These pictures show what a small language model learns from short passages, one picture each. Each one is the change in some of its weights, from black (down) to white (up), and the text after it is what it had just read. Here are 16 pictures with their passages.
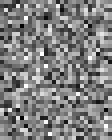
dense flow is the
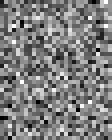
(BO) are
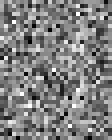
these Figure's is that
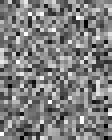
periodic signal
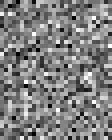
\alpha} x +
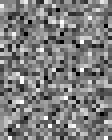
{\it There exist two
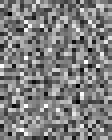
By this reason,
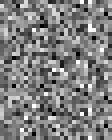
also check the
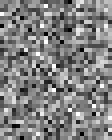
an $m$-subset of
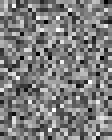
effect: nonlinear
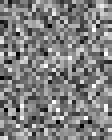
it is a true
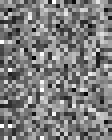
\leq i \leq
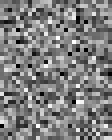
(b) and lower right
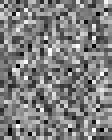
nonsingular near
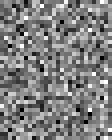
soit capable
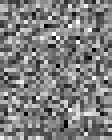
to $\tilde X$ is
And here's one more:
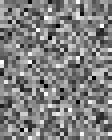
YL does not rely
